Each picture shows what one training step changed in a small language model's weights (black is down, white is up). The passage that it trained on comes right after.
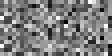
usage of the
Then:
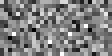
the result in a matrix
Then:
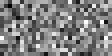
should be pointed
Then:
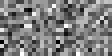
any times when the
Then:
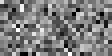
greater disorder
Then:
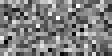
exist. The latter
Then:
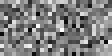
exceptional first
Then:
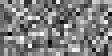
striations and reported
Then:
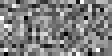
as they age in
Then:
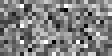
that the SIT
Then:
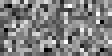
would allow the use of
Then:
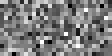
formulation of the standard
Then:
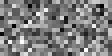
invariant with respect of
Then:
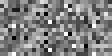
modes over some range.
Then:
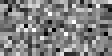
10: The measured
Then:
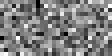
was assembled to
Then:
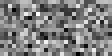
it need not be
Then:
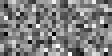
a moiré
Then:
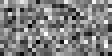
people are
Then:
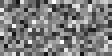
epidemic at
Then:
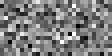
Fermi paradox as
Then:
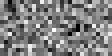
be visible, for
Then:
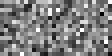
in Figure 2. From
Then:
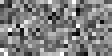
clearly demonstrating the
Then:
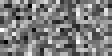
can be optimized in
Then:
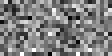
obtain the quark matter symmetry
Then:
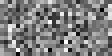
opportunity to
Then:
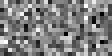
The sizes of the
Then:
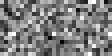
the nuclear modification
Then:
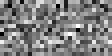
reproduction rate between multiple
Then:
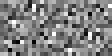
are also able to
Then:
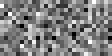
collaborative effort
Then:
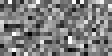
with an integration time of
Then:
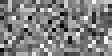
AFSS obtained within
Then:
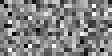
\bm V^{\text
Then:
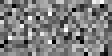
matrix $\mathbf A$
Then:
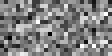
and\ \citenamefont
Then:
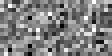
Assign independently
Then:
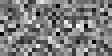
transverse energy at
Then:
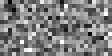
be applied to equation
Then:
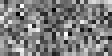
slow down. For
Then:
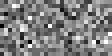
the interfaces within
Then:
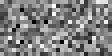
for doping levels
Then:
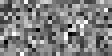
potential for improving
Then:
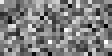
applications. Also,
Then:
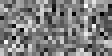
The focus of this section
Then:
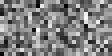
the ancillary
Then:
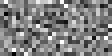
ICS derived for the
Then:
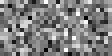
point out that we determined
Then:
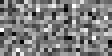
alleviate this
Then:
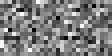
function of the momentum
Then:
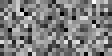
GEM is
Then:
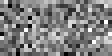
comes from outside
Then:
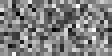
that connect ideas
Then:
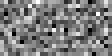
On average, the
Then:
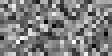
the trajectories
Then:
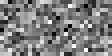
charge of $\pm
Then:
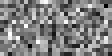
for a random sample from
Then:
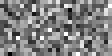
the one estimated from 1
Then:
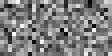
is statistical, the second
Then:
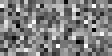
perform competitively
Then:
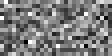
many researchers,
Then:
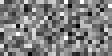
much less progress
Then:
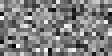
spatial domains.
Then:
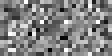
they are all very
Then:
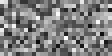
constrain authority but
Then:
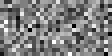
coronal motions such
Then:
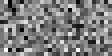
determine the relation between
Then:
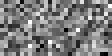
compared with a flat surface
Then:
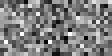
different. For the Gaussian
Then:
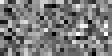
two qubits, if the
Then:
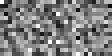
central charge is given by
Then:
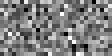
as well as the type
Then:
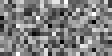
Hammer and C
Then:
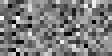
It vanishes for the
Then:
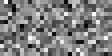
compute resources for
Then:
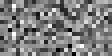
the low-energy
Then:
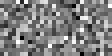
with predefined roles
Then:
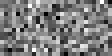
The BPS equation of
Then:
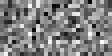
This regime is characterized
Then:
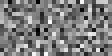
as the quantum modular
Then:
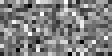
of the order parameter for
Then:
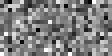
value creation logic
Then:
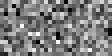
resulting Hamiltonian the impurity
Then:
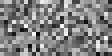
for MPIs.
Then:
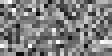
the transformed variables must
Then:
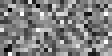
theorem and is given
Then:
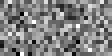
which states that de
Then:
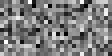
in turbulence
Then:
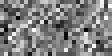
it with a residual
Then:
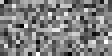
aimed at
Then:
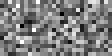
Quadrant 3
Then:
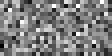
obtained. The counting
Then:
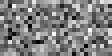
echoes the information
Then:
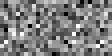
a box potential.
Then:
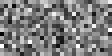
a new era
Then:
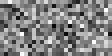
picture is that for
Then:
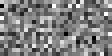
at once and,
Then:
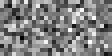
might implement mask
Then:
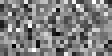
cross-sections of
